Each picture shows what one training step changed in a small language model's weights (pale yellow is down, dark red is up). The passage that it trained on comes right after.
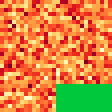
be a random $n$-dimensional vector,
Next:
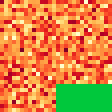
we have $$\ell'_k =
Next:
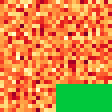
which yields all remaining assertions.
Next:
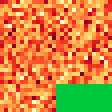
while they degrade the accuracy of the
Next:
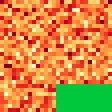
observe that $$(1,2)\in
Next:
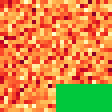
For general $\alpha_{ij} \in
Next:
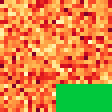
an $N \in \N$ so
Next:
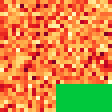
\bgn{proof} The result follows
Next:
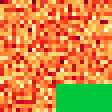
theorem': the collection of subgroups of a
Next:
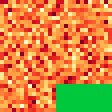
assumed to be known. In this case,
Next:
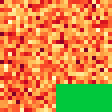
a simple right ideal of an associative algebra
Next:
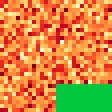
orbit. Additional advantages follow from
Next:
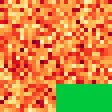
the Poincaré inequality (see Theorem
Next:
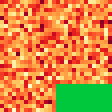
that any alternative algebra which is the sum of
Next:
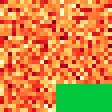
special case, that when $m = n
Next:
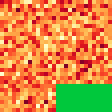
By~\eqref{6b}, we know
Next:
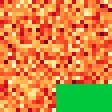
minimal generating set of $I_A$.
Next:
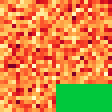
structure's response to operational and localized
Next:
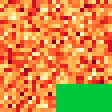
D$ a.s. If
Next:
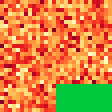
that this idea of Runge could have
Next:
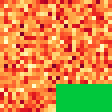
such that $e_i =
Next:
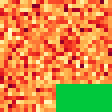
($y'\to\xi'$ in distribution
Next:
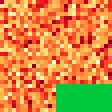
an $\epsilon$-stationary point in terms
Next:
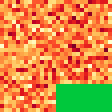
Paouris and Valettas
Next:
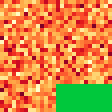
with an edge. (Congestion
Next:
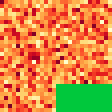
points $AP^\top,
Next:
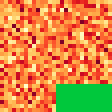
P_{v}\ for \ all\ t
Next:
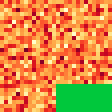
The framework $(G,\rho)$ is called
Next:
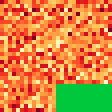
prove the nonpositivity of the
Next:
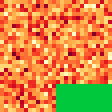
\subsection{Bifurcation under
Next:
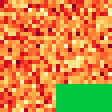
zero point. For any two distinct indices
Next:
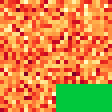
If a subcontractor operates multiple
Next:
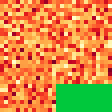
but this means that there is only one cell
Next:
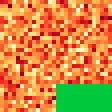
${\bf S5}\backslash{\bf
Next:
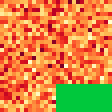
graph. Additionally, note that
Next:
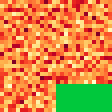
is expressed by the Bayes formula,
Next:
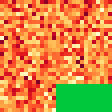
and hence $\theta$ is well-defined
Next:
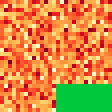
lie in the same maximal abelian subgroup.
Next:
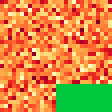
isotopy classes of orientation reversing diffeomorphisms
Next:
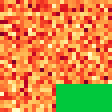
$P$ such that \\ 1.
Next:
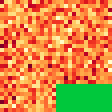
a Gaussian mixture supported on the three
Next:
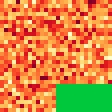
subsequently describe a strategy for constructing
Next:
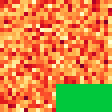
by choosing any $ K > 1$ and
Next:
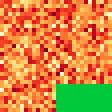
capacity} was a key concept to extend the
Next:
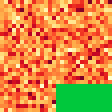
Cl_n$ \be \cos
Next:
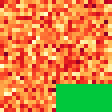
of $M$. Choose a section atlas
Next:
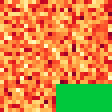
for numerical tests for three partition case.
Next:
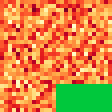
g-2\choose r}}$) the
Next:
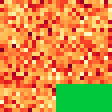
a generalized Dedekind sum is defined
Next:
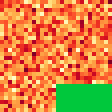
For example, suppose $\exists \,\, n \,\,
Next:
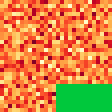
is interpolating sesqui-harmonic
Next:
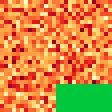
are similar to the local case; we thus
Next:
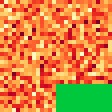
Shen for helpful discussions and the
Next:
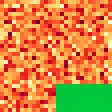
gives numerical solution that satisfies the boundary condition on
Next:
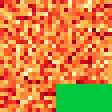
of $\phi$} \label{fig:
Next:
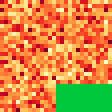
the coordinates $\xx ,\ggam $, the
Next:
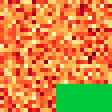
Suquet \cite{rasu}
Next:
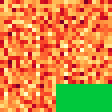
we can construct a norm continuous family
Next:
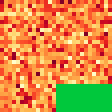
$\Gamma - L$ and $\Gamma +
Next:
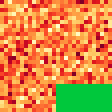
a constant. This outcome is known as
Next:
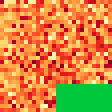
well-known \cite{maxu}
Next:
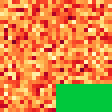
(see \cite{B} for detailed
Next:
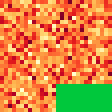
fiber over $\mathbf{s}$.
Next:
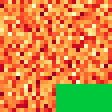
under disruptions. A stochastic mixed integer program
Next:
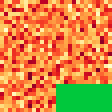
for noise variables actually vanish asymptotically, while
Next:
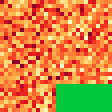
to any such $W^{\ast}$. Similarly
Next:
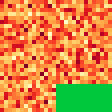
$\bbar C_0$ of type
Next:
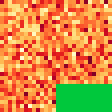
a generalization of both classes. In fact,
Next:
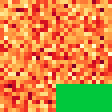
(see Babayan and
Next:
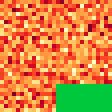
and error contours over the region of
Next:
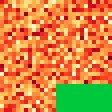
finally shows that $X'$ has just two
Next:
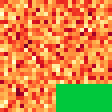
probability}. \hfill $\Box$
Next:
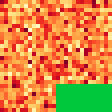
the LSGS method. For the first
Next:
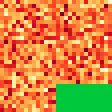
Brief Introduction to Quantum
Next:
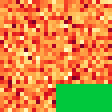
Introduction The optimal guidance problem of
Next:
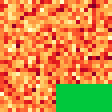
ete's formulae for the coefficients of
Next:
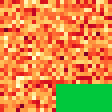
ломаные либо не
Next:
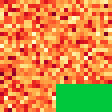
semiformal approach} to formal power
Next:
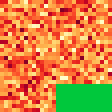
are not both in $G e$; this
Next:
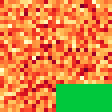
descent of $\mathcal{O}(4).$
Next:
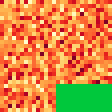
well with the $\kappa^3 \log
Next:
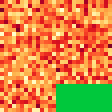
the product of the first four primes is
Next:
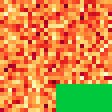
\rightarrow t$, then, $$
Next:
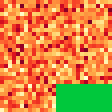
\ass{}{R}$ such that
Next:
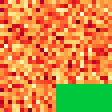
the SCM and an example in
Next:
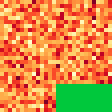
Serre's relations it does not depend on
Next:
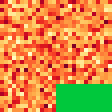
the dissipated system, example
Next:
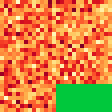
А.*). Положим
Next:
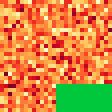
Panov, Michael
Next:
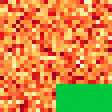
potential well, and $\eta$ is additive
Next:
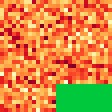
form a $G$-homogeneous space isomorphic to
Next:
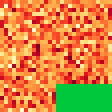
subset of $M$ such that
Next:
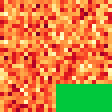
\textbf{any} $\Delta$ in
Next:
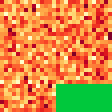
$$ \item[ii)] One can
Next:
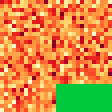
while spending longer running time in
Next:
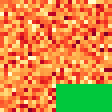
fixed $\Delta t$. Even though the
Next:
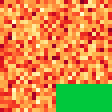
la manière suivante.
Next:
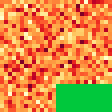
random matrices which was first proved by Le
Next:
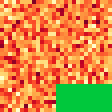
Shepp also considered random Cantor
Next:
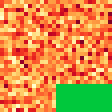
random vector independent of $Z$ with unknown
